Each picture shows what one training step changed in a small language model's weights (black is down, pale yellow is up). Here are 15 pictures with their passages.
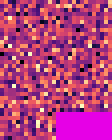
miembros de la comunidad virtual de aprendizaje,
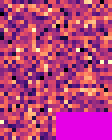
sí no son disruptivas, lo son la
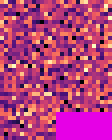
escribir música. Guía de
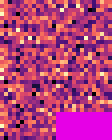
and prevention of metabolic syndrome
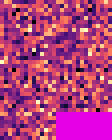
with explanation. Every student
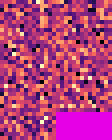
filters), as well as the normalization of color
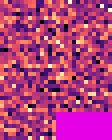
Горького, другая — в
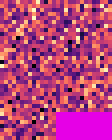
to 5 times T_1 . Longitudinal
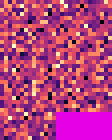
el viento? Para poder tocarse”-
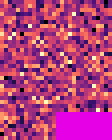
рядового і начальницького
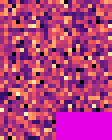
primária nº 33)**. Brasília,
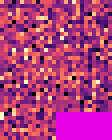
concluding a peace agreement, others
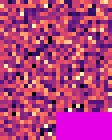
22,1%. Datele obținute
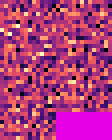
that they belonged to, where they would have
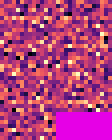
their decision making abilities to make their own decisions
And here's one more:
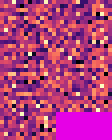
el objetivo de identificar evaluaciones con mayor representación
